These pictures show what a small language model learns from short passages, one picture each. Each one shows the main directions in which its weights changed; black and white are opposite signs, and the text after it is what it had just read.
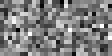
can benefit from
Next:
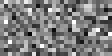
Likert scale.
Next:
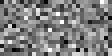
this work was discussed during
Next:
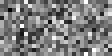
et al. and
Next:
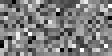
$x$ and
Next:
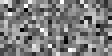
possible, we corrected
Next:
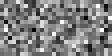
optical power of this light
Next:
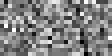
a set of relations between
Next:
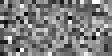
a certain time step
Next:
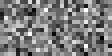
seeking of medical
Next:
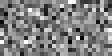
on single lines in the
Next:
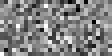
considerations make it clear
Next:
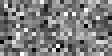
of a quantum system and
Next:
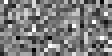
stock returns
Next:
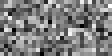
defined flag\\
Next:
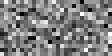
3 in a relevant region
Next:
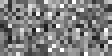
have been signed by
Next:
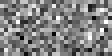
same foods.
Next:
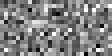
with differing optical depth
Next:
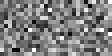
clusters with size
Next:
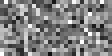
a first check on
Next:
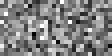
properties of such solids
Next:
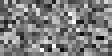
a significant association between
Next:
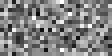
negative if the initial
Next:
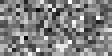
28th International
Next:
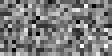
an η_r
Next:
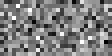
starts to occur at
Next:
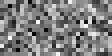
gestures that a
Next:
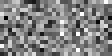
the k -th
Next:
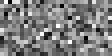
to reach the selected
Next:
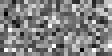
collision rate causes
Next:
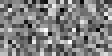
then rewrite
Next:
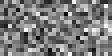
the $\Delta t
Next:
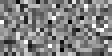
\ and\ \bibinfo
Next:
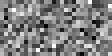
effective in architectural
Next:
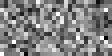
to very low reaction
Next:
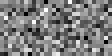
in a study. -
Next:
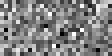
overall intensive and
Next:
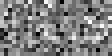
information distributions commonly found
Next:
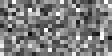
on when movement is
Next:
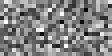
occur for larger time
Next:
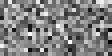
the intricate relationship
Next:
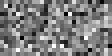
of the $\delta
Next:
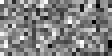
this right from the
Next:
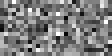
on this issue is
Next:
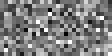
QFT turns out
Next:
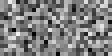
full-width at half
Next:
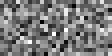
actually satisfy the
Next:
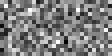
to improve participation in
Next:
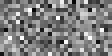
other minorities.
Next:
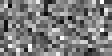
set of the logic
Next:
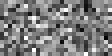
experimental results, as shown
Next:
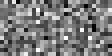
society, changing
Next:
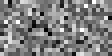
investment rates were in
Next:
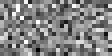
the thin and
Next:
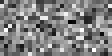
The first place where this
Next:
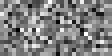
temperature $T_{\rm
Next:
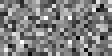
experiment the discovery
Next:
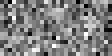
probably not be an
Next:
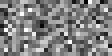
after allowing for very
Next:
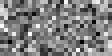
employed into the
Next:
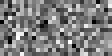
by name and
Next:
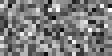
contour plot of the
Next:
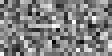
processes particularly within the
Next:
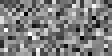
μm, we
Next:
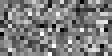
control processes and improvement
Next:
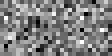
laid out in
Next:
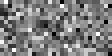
into 50 mL
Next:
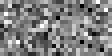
describing the procedure of
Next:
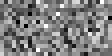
generally necessary to know previous
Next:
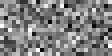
or VE matrices
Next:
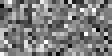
subsequent publication
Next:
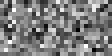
take the usual
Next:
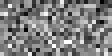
between strains,
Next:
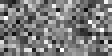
$a$ as the
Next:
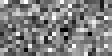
Randomisation of patients
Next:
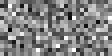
are required to be functions
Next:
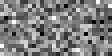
Pandey *et
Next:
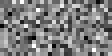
15: completely
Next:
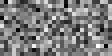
attributed to lack
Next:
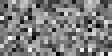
network (or a
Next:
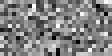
In Scheme the
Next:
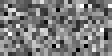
as step a) of
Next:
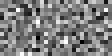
bring children together
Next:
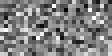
size influences the
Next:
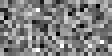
directly from high quality spectra
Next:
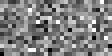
all regions. As per
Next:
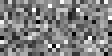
equipment and other
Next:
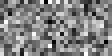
symbols used
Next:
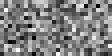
lower the better), while
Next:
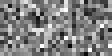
were unable to
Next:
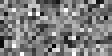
continuous insights and
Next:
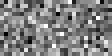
solution to generate images
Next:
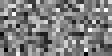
Picture of a
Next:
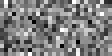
is extended to design a
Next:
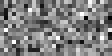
from the surface of the
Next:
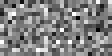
of strategies which are
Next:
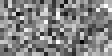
of the mergers
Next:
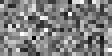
The calculation of relative
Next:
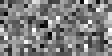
properties of the clusters
